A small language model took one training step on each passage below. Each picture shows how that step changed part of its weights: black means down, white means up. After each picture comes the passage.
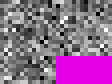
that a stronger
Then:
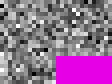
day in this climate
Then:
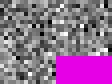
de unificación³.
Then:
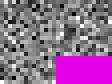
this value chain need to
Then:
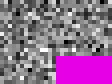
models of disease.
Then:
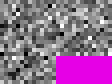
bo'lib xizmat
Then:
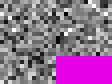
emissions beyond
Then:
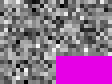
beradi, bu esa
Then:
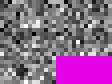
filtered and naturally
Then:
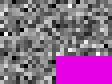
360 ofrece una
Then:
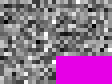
This report describes
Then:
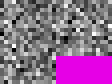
of Native Language
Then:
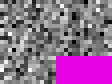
Politicians and
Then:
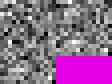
von der breiteren
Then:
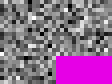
well as means to solve
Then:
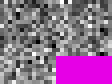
GHG balance.
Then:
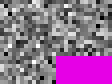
of acronyms
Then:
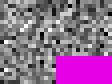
não estamos olhando
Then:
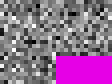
education in the countries of
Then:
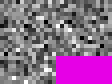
starting family life
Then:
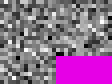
política. La mayor
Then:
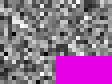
сделок как
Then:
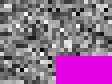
1. CHEBI
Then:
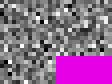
which seem to be
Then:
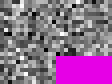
das etapas os
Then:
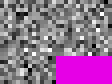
of interest in this research.
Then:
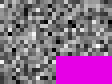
dal Servizio
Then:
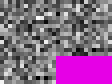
use case 1: data
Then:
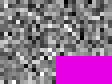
scale that serves as
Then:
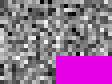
Activities, Educational
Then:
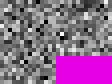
After 65 days
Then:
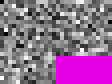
outros, ela é
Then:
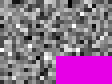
para investigar como tem se
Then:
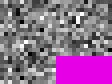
proposed a literature review on
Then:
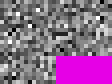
experiência docente no
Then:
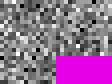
the elevation of
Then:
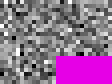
in the simulations?
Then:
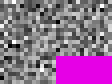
the same or a different
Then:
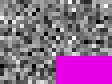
Position of the
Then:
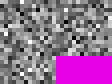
BFTS technology for
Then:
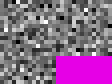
samples can be obtained from
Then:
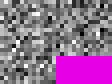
DDDR studies that
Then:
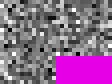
Tiwari ,
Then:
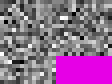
Simpson et
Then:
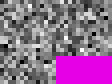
further devastation to the
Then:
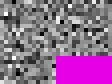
hazm qilishning
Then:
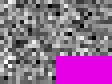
and air pollution
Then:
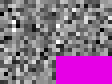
em meio às
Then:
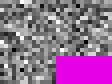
del paciente, etc.)
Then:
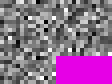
to maximize the
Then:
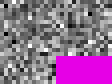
Дід Баба
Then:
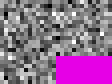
fondements dans les
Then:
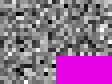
argumentos suficientes
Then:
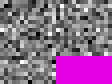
However, since the
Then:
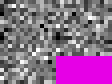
attention from the real
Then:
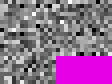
из Казахской
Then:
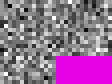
the proper customization. For
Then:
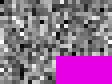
most frequent states and
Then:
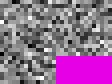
infantil e entre
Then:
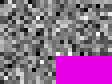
más allá de la
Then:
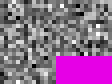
(wall is now
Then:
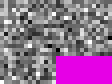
до 50 лет, а
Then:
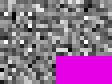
они служат
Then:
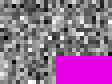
this sense, one
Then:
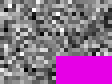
unusual samples or
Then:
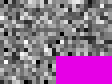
країн і
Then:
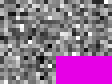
long-distance fiber
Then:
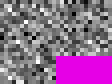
access to change it. It
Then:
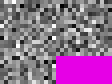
the post-World
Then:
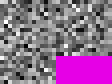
that public funding is
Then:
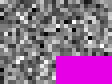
[28], it was shown
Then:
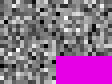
ter acesso à sua
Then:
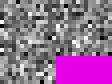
in basic schools are
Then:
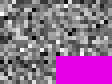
lahan kering dengan
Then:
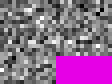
experiments that the use of
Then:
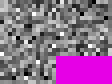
m-2 do if
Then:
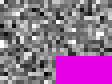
penal, etc.) parte
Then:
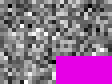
изображений. В
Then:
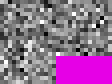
enrollment, patients were
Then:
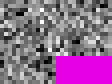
danger signals
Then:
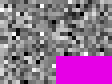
(контроль з
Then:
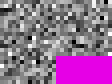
escolar Your Story
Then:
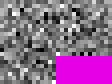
μm , the
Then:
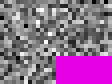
contrary, research carried
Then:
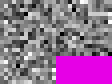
(SMEs), AND
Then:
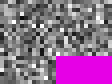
al cărui
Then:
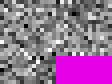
was carried out in
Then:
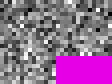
times the 2019 market
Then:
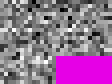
за видобування
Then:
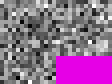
memories into a
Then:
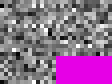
a la infracción de
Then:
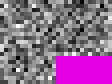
It is expect that
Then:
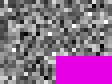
environment into the form of the
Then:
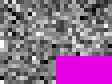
seines Werkes
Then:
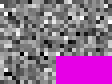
Kimyo fanlari
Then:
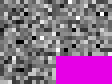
Fracture union was
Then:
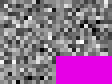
Qorqyt ata
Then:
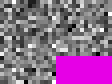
2021). The development of
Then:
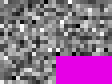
used fuels in
